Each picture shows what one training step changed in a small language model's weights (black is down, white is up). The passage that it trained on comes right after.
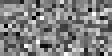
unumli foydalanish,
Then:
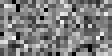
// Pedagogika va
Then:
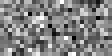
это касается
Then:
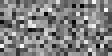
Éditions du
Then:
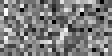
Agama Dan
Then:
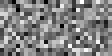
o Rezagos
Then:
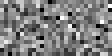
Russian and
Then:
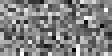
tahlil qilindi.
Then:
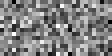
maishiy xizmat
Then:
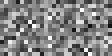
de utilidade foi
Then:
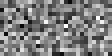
para refletir a
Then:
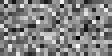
Permanente do
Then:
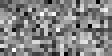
muallif nutqida
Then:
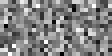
alguna forma,
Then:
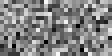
una plataforma
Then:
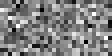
de oportunidades) y
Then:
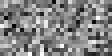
mingga yaqin
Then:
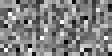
ta'minlash imkonini
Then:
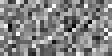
ve tedavi
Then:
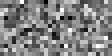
— Methoden —
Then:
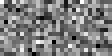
aceptas unos
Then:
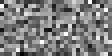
різні підходи до
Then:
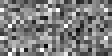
va rivojlanganlik
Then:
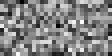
al ver la factorización
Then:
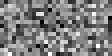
des images,
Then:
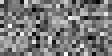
По механическому
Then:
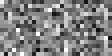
читать мнения
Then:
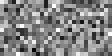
umumilliy dasturi
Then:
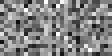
інноваційних технологій та
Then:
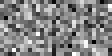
la bandeja,
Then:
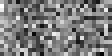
родов и
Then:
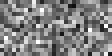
las heces, como
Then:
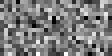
einer Urinprobe
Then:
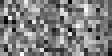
gebracht voor
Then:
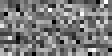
talabalarga nisbatan
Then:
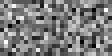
pour les trois
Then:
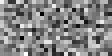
dan refleksi
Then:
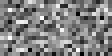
края, но
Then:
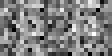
intervienen en
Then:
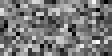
Bestuur van
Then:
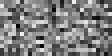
and outcomes.
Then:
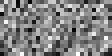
através da geração de
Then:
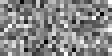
koʻproq tadqiqot
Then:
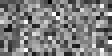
Estadual de
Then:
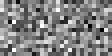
mantiqiy fikrlash
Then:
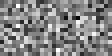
decadencia del
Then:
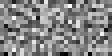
e integrativa tanto no
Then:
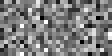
„eine der
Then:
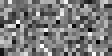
Trends in
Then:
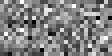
article is carried
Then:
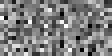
vaqt haqidagi,
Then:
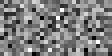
panteón Real
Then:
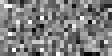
shamol vositasida
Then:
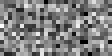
por elas durante a
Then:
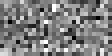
увеличение на
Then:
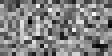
de culpa.
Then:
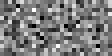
food security
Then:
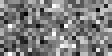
darslarni tashkil
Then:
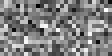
esa fransuz
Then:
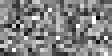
acordo com
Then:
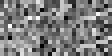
Dat gaf
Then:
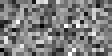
after mass
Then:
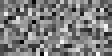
Tinktur oder
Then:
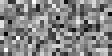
com a lei como
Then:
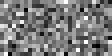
et Minsk.
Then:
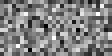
tabiiy muhit,
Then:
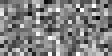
del asesor,
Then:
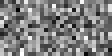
dizayne i
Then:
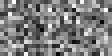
один до одного
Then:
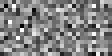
por primaria y
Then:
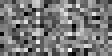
practices of
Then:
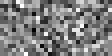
kami harus
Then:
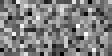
und zu welchem
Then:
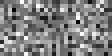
representatief voor de
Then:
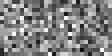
mayor abuso y
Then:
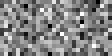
кўзгуси -
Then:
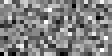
vérifier dans
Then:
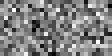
ktorá sa
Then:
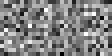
analysieren, wie
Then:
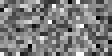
betalen kosten
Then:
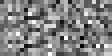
də şərait
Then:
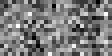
и развития доли
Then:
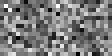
школн и
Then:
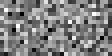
la idea según
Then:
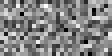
para o gerenciamento
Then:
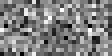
en cuanto la
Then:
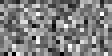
de las constituciones,
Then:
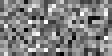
yoki poetik
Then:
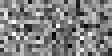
escolas públicas de
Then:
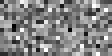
casi empirici
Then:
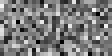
mumkin. Musiqqa
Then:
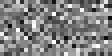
avance tecnológico
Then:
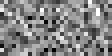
oleh orang tua dan
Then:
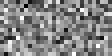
El objetivo central del
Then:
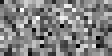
nadie puede
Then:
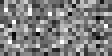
8. Spoken
